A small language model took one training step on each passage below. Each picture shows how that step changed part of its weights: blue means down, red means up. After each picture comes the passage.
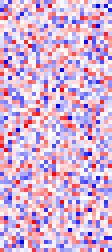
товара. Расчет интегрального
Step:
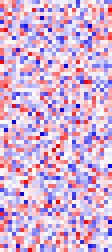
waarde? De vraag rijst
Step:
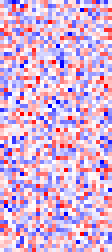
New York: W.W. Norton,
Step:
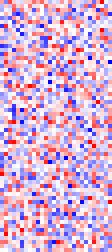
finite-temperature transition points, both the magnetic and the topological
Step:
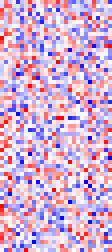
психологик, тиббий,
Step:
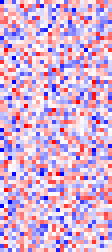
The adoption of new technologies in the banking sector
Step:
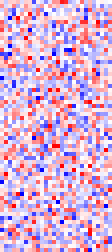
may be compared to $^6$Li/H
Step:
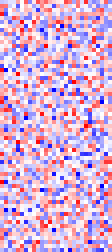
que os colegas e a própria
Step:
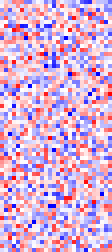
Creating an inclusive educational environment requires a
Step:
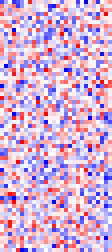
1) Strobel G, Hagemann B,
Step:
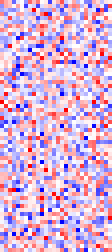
tadi yang jumlahnya sudah
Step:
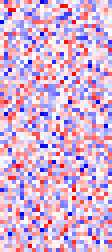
the reconstructed energy $E_{\rm rec}$ in
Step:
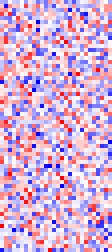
o processo de aprendizagem. De seguida,
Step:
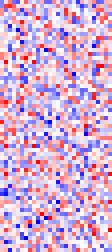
the gain of the selected PMTs. The accuracy
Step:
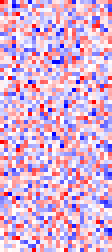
elbows, leaf strainers, gutter
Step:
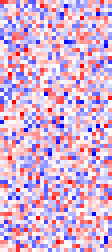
1.5 mg. The Dexamethasone tested
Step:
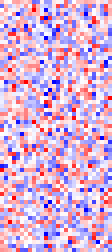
BRASIL? Valdinei Junio
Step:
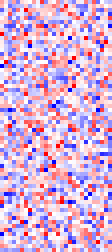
верхнего слоя почвы в
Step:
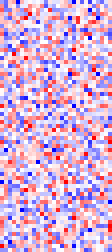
used as plant material. The characteristics of these varieties
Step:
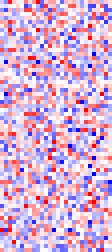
Юнонистонда яратилган
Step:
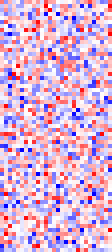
been adopted by using one span of the beam. The
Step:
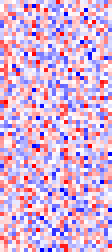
oqibati migratsiya jarayoni
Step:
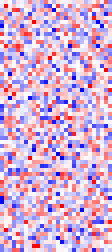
that the spin splitting is proportional to the square of
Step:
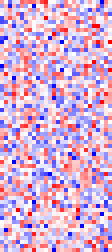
29. Elmuradova Surayyo
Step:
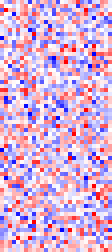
and the three groups of different arsenic doses:
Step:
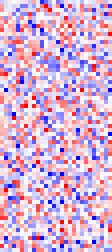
the cooperation developed with other agencies
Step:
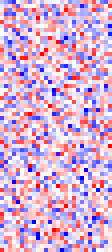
mainly have an impact on biodiversity and not on
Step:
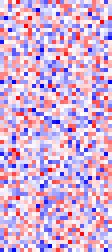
de autoridade, tendo o propósito de
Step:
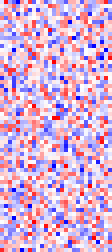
kengashining axborotnomasi.
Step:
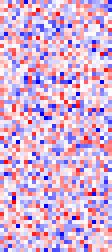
inflexionados provenientes de una
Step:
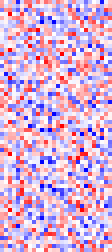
қарамай, юқорида
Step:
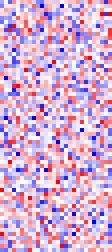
musical instruments, such as trumpet,
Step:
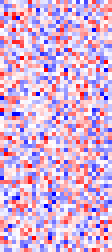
Mathias Göbel, Dario
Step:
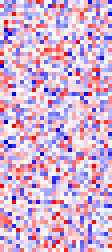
arka beden bütün halinde
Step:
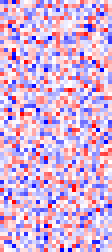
label powerset or label embedding, which
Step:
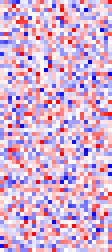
to C20:1 were identified; with the exception
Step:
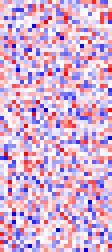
contains only unassigned authorships, we
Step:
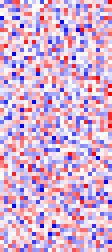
Parliamentary elections. The rise of nationalist
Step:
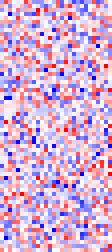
to measure the properties of the Na D doublet
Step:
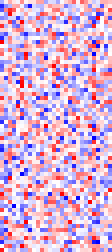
State Conservatory Russian Federation 420015,
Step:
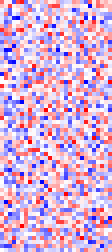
yerlar umumiy yer fondining 15
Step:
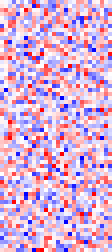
Bu örnekte olduğu gibi
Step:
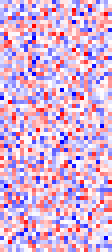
funksional birligi bo‘lib, uning
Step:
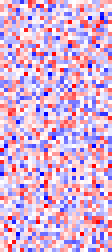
were seen as Agree (A) responses. The
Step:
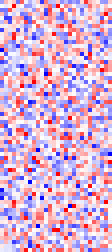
[2]. This work prominence on current harmonic
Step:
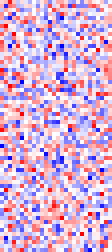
Standard (SNI) that provides guidelines for
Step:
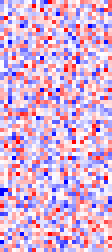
sufficient to ensure the existence of Turing pattern solutions of
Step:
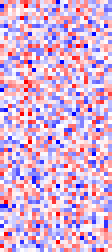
Matemática em Revista**, v. 25,
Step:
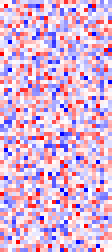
boshlarida ana shunday o'chmas
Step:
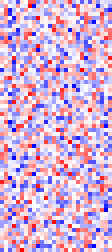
ou prolongées, ce qui est
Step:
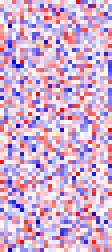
well as employees. Perceived organizational support
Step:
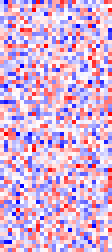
such solutions, however, has left many initiatives
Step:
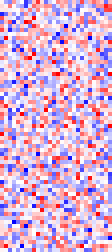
200.00 Peón aplicación fertilizante kg
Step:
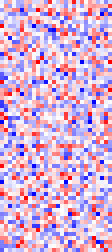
and their posterior distributions are derived for further analysis.
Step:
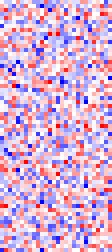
flexible ways”.¹ The Eurozone and the
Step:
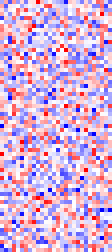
Isaqova Fotimaxon Muxiddin
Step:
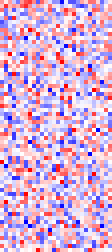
dynamics, against the backdrop of the agenda
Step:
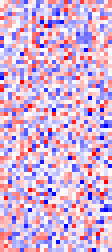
dental implant prosthodontics
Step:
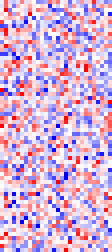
proveedor de la familia, lo cual en
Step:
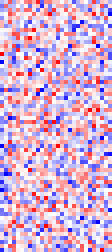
гача тешилган қувур
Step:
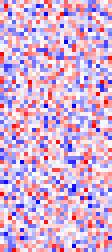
observed in the left foot. The soft tissue
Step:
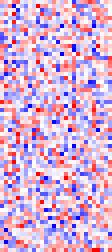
was used to design toolkits for Belfast
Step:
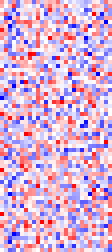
algorithm utilized to produce them can be found in
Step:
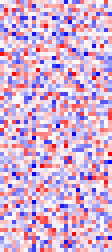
for inner-loop convergence criterion},
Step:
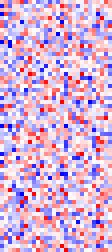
amaliy faoliyat bilan uyg'unlashtirish hamda
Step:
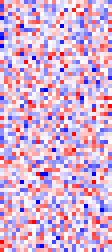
imaginary that name is instantiated by.
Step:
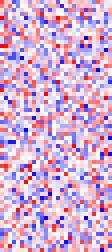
vjetër e ka
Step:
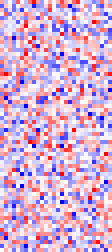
the described evaluation of the privacy self-assessment
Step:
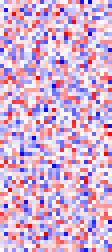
for the fiber nearest the free edge. This
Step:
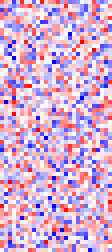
against medical advice. Diagnosing
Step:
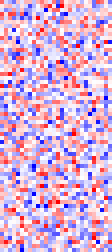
the diagram are two blue cylinders representing the
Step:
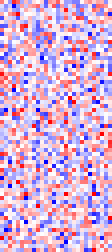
animais. Esta situação é bastante
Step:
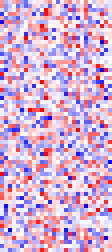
Ushbu metodlar majmui gul
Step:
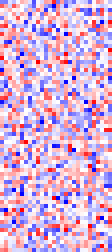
\vskip 1cm \subsection{Stellar
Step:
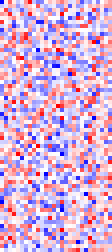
de mayo de 2013, relativo al Sistema
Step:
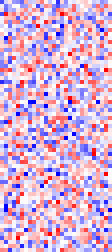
[209] 285 Yijia Wang - School
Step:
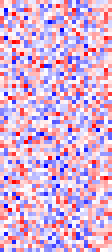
pytanie „Czas
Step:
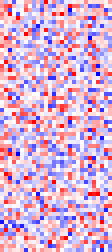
аташларини айтади.
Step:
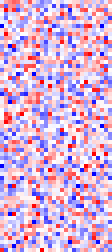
методів у системі управління
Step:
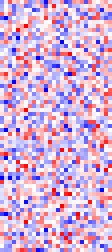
dever principalmente da humanidade, pois cada
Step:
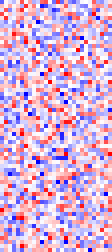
of research on outdoor learning. National
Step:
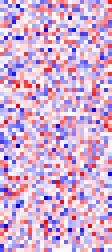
dimensions, whether the spacetime metric is dependent on these
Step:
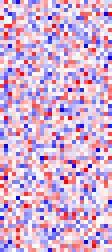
Out of 423 neutral tweets only 2
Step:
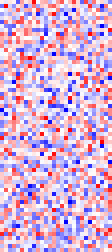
comunicación», con un 22.1 % de los
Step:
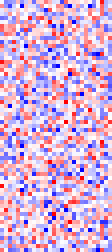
of charging infrastructure was carried out. Izoh.
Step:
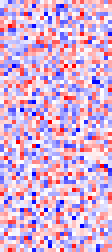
different classes are the different markets. By jointly
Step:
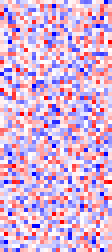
Michael Murray (Kansas),
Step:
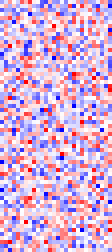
models, accurate statistical information and a number of other
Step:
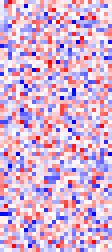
Raghav but he doesn't have enough time
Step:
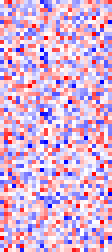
técnicos e o efetivamente confeccionado
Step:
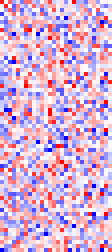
میزان تفاوت
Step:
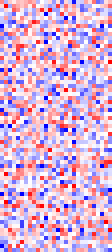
used and the range of the underlying values of the
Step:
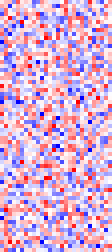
xorijiy tillar va zamonaviy
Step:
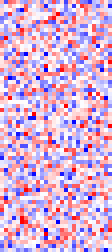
most essential factor in influencing object recognition performance.
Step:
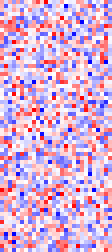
sayfasından hareketle
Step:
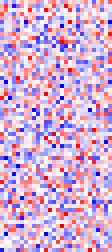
separation of variables, \begin{equation}
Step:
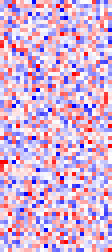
outages during the examination, and unfavorable
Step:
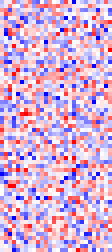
developing an underlying program that would extract, process, and
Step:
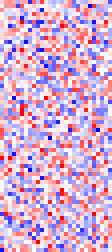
DA between agricultural **HEIs** from two
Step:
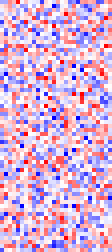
Material stiffness efficiency in tension Specific
